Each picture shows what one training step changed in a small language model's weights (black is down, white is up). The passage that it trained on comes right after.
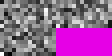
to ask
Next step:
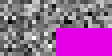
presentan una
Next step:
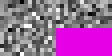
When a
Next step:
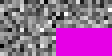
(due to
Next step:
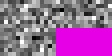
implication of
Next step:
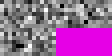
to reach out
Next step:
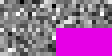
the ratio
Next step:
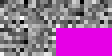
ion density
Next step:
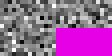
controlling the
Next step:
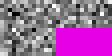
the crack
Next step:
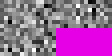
design simulation analysis
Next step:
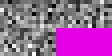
pas le
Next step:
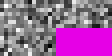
where the prime
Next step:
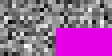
mental and
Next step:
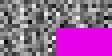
generalized to
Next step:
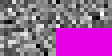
as described
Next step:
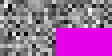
active and the
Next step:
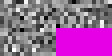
monitor their
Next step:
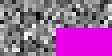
a function of
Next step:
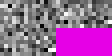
is shown for the
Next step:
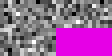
Aziz ve
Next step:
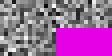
region, the
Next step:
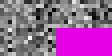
order has been
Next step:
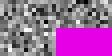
4 Lake
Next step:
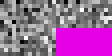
No. of
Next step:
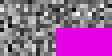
ensures the
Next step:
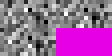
case of the
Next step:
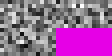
allowing them
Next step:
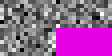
as a function of
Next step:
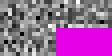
document corresponds
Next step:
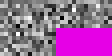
construction and
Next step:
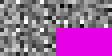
by filling
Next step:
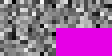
events at
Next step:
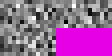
allows us to
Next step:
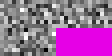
characteristics of
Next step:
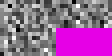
is evaluated.
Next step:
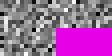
Next, we
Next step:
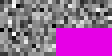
etc. The
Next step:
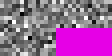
Setting and
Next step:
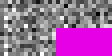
are shown, it
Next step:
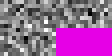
not yet been
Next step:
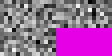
quantum simulation
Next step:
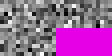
6 nodes
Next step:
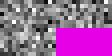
norte de
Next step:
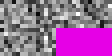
to study the
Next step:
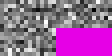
& editing
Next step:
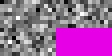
The high radio
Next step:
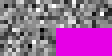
this holds
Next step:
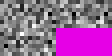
service de
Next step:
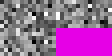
provided as
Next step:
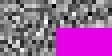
vitro del
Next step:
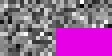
an impact on
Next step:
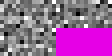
and in the
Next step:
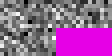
interpreted as
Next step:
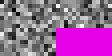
The work at
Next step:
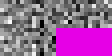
o homem
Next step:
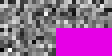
this segment
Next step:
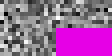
try to
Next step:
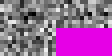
o Dios
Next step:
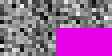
права на
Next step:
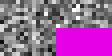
the vector
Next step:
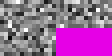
= B$, where
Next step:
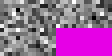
by assuming that
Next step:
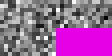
where the control
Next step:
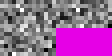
leads to
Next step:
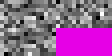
as well as in
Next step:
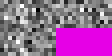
stimulation of
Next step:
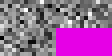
accounts for
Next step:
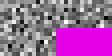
opening the
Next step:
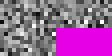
a complete set
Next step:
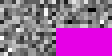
to the right
